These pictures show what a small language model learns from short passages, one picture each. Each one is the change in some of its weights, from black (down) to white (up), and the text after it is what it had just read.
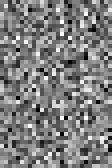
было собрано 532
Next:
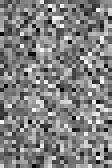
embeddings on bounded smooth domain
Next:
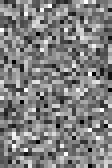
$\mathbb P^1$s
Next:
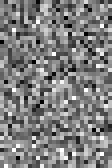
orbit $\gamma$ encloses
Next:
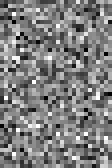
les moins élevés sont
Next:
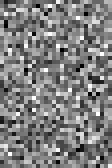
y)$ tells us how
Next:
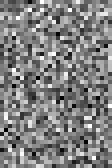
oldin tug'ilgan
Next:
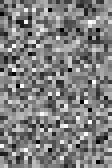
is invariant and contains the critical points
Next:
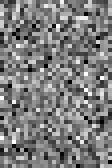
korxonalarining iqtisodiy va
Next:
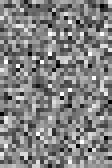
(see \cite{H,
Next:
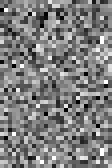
on non-archimedean
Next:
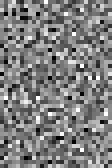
dangereux continuent
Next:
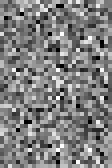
em Enfermagem da
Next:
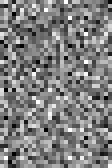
çıkarak sanat ve
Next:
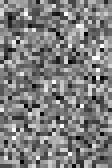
de Andalucía;
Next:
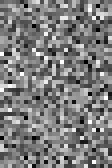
idrok etib,
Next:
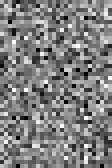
ich bin nicht besser
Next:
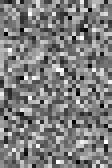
reconstruct the electrical
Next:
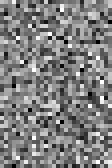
para além da nossa
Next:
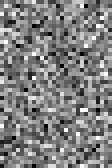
in de praktijk den
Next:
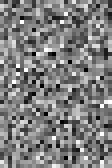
keladi. Do‘st yoki
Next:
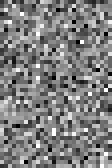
таких качеств.
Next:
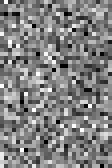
there exists $C>0$,
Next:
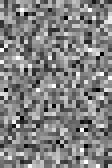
twisted derived Hall number as
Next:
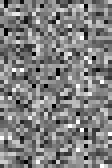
\end{equation} where the
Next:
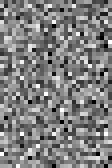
Januária, in
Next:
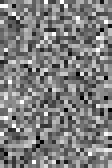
at least the stability condition of
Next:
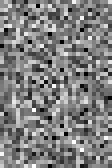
0}\lim _{k\rightarrow
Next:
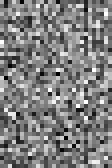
\}$ along to player
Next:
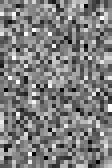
de evitar problemas como
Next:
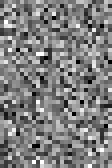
components of $E$. Two
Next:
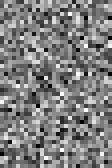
– «Günəş
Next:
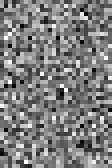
this column is to the right
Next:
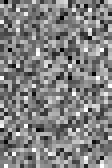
misto di superbia e
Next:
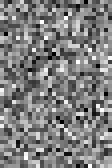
desse agravo, para
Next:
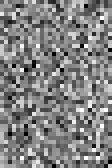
de terceira pessoa
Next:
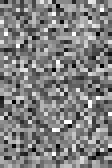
gullar Rossiya,
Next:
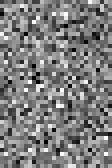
models radically reduces the
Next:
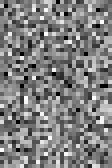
the class which arises in a
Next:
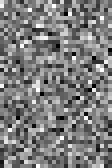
already assigned. We
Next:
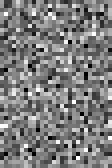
qishloq manzaralari
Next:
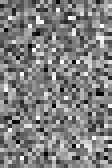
of covering groupoids,
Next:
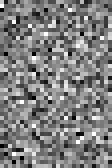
som leser av intervallet i
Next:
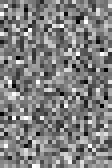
what follows, some basics
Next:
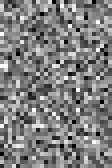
[u] va undoshlardan
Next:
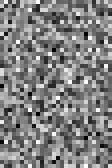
\par\vskip 10pt
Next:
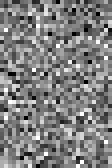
systems, and investigate the effect
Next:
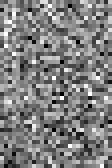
ПМЛ даражаси
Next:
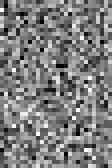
do código fonte
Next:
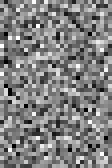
setelah belajar
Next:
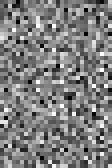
then formulate our problem as
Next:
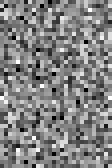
ayni haqiqatga
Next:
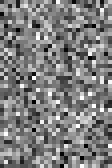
by induction. For $d =
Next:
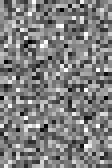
tangível, na forma de
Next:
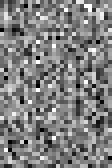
chikilib amaliyotga
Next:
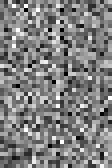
entender a importância das
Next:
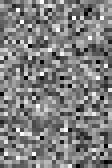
bir qancha aholi
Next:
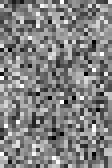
eng oliy qadriyat deb
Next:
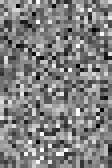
Since $\textsc{C}
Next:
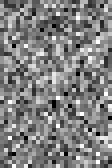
Chave compensadora
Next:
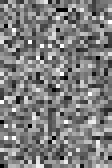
умумий ўрта
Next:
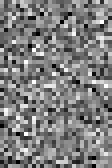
of degree $n$ is defined
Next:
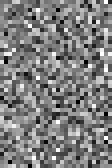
\ee %appears to
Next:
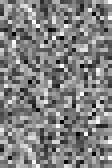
seguintes eixos
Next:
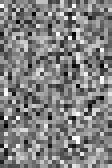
mavjud. Kovul yoki
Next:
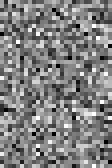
a cell of dimension~$q$
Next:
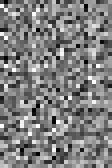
\eqref{I} and
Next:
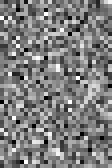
ini adalah tabel
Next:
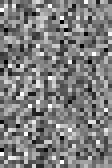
$E_A$ and
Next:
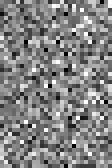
sumber daya alam,
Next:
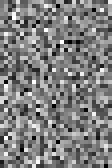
olish uchun zarur
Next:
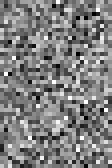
into the empirical risk
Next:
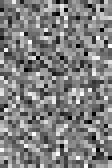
рост результата в
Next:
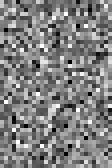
bu kelajakda ijtimoiy
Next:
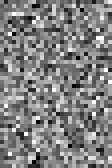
of directed spaces is also a
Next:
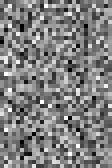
the potential energy due to the
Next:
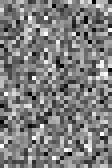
institutlar va diniy
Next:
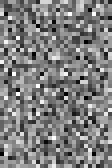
hesaplanır. Her
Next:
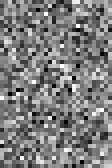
h-Brownian system on
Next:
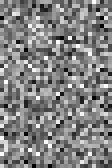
foi possível verificar a
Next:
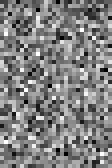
algebra, they have been also
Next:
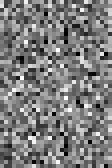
Kudzu (*Pueraria
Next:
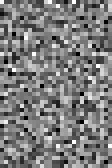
and that the $k$th
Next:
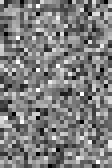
be a effective consistent theory
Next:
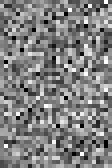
tanto. Parece que este año
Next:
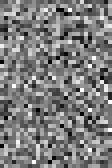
pela industrialização, pela
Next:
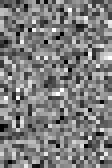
como instrumentos de
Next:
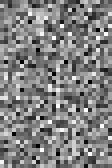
intersection of two quadric surfaces.
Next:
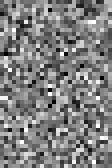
is difficult to understand how their
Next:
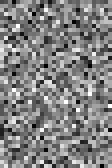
psixologik va texnologik
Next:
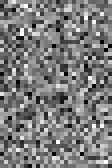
we develop the enhanced version
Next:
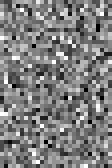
turli jabhalarda
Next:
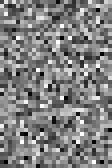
técnicas aplicadas. Si
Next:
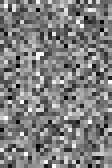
can be complemented by other
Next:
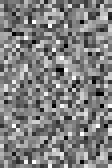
monoidal constraint diagram in
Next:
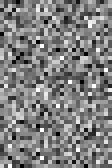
by the normal convergence of the
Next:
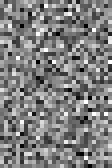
the ROM differential filter
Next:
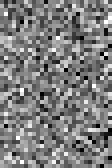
CaCO ₃ %
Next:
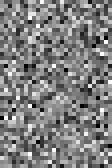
ниже городов в
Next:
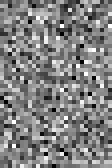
intersection form has this same rank,
